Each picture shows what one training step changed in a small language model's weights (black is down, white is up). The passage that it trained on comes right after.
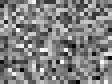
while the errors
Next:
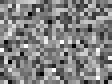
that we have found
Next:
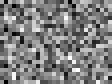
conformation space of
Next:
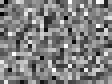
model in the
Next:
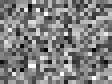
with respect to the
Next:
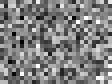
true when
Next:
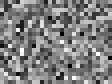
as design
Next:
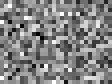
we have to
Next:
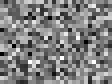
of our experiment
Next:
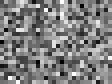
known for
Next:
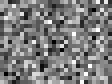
History &
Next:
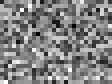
were obtained with the
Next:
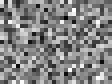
the problem for
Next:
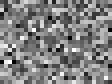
as large as
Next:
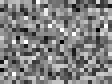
can see there is
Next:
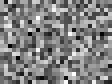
use linear error
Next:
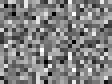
distribution gives
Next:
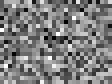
survive in
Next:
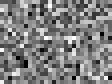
the symbols
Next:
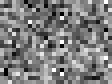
We suppose that
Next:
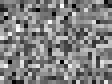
contained in the
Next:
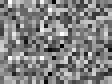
values of their
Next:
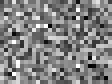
shall assume that
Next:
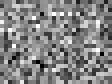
we assume to be
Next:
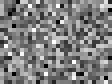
consider an initial
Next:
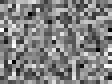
that are an
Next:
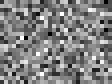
and can leverage
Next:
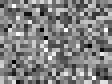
$\gamma$ and
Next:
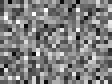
strata as
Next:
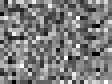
matrices in
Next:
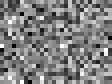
state d). In
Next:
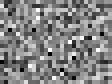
all the other
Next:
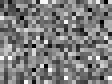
of rotated
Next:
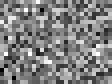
on several
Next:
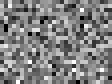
effect on the
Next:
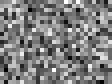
recovery condition
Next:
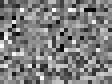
stations as a
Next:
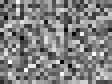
smaller than
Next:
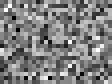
The intersection of
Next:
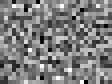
is easy
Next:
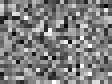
purely real
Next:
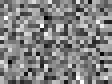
necessary in
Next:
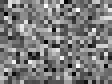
scale (the
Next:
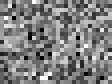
width of a
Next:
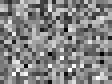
the same lines but
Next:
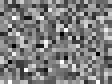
algebra morphism
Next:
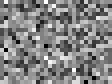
where $\parti
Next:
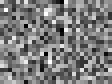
the fiber
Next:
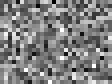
following facts:
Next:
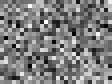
S) \oplus
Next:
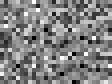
respectively. The
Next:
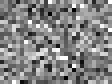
\item For $
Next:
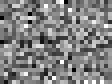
further conditions on
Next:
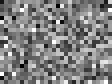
considering the
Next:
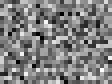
we apply
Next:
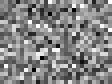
\item If
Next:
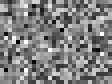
the first and
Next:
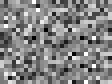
respectively. Here
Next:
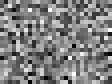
error was
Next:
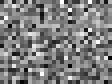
First, we
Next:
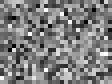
SNs in
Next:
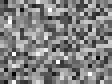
two quantities
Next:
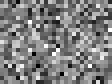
\delta$ and
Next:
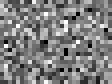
we conserve
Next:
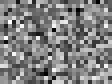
this VM
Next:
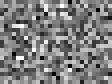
Conclusion section
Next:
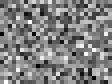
$\langle \cdot
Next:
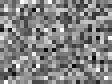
also shown. The
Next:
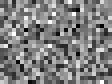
keys of
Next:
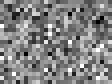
the beginning
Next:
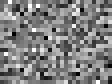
consistent with
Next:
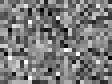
\times &
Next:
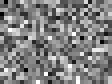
moderate values
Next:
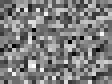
with the large
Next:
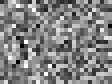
0$ is not
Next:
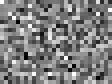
the moments of
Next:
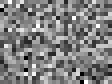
subset of
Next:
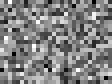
Problems for
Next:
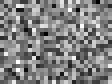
x$ and
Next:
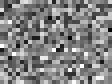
as in the proof
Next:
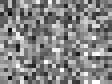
a manifold
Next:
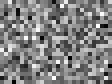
on homology
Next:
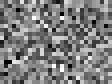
as far as
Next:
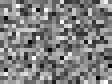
that reduces
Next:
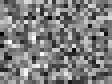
of the standard model
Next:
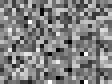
is estimated
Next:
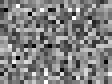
of string
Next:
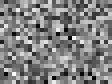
or $\theta
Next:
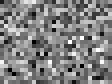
by the values of
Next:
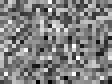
range by
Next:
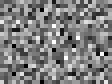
to the small size
